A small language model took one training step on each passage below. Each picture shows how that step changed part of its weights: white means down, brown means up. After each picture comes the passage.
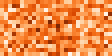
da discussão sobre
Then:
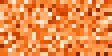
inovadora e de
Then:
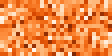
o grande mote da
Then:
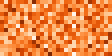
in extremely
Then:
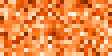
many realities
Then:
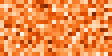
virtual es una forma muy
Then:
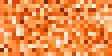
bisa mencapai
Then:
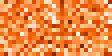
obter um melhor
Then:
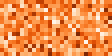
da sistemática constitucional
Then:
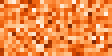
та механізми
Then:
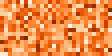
в России ...,
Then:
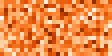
açıdan çok
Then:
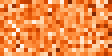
oshib borishi hamda
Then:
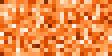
1 % sont en
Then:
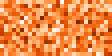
of Technical Sciences
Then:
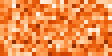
aglomeração de
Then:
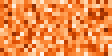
também tem recebido
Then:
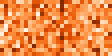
O'zbekiston Respublikasi
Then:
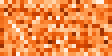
library organizations
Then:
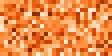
– Colombia.
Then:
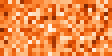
toutes les informations
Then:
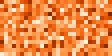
tashkil etishlari mumkin.
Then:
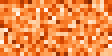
Key words:
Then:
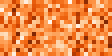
Ключевые слова:
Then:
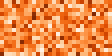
Рисунок 2
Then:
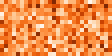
Contato Queremos
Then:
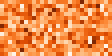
exemplo, assim como nos
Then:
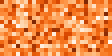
pemaparan tersebut
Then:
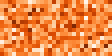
qayd etildi –
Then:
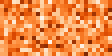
статье система работы
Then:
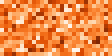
bilish sohasidagi
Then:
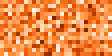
- Es una especie
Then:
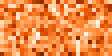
bir hak ve
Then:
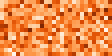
olinadigan narsa
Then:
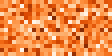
samaradorligini tadqiqot qilish. Ushbu
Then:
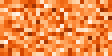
– Tipologia –
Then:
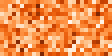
la definición de
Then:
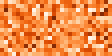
ou por razões sem
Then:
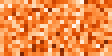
krusial dalam
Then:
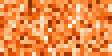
міжнародному праві
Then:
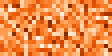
da percepção da
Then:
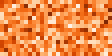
через осуществление
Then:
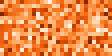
muvofiqlashtirish, tabiatni
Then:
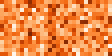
знаючи, що про
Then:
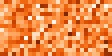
má oclusão de
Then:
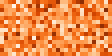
asarlarga borib
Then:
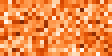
si evince
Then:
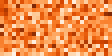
subjetividade em
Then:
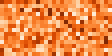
davlatlar bilan ham,
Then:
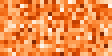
ekanligini darrov
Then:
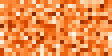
Yolu, G.
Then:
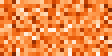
что единого
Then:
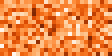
&= \omega
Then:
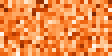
virus; 1 study
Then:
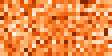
особи зазнати
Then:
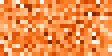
liderar uma
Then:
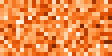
tal por miembros
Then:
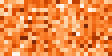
su agresión
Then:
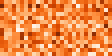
borasida muayyan
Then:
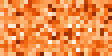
و به یک
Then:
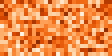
lo que conocemos
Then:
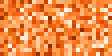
e uso e ambiente digital
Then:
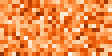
los leds de
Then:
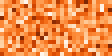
of Words*. –
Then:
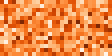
i suchasnist
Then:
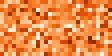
частоты использования
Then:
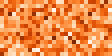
work area. The
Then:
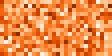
in Mexico”,
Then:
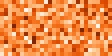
cualitativa, a
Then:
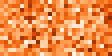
suas respectivas áreas.
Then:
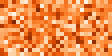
facilitează implementarea
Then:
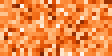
mumkin. Bunday
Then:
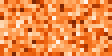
ke jam di
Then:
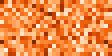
e Hepatites
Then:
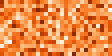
Essa meta está
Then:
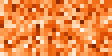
adabiyotlar: 1.
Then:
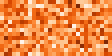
interested in
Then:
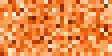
altera as
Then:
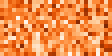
ishlash ko‘nikmalarini
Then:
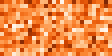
утворюється в
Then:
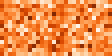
(PhD), Associate
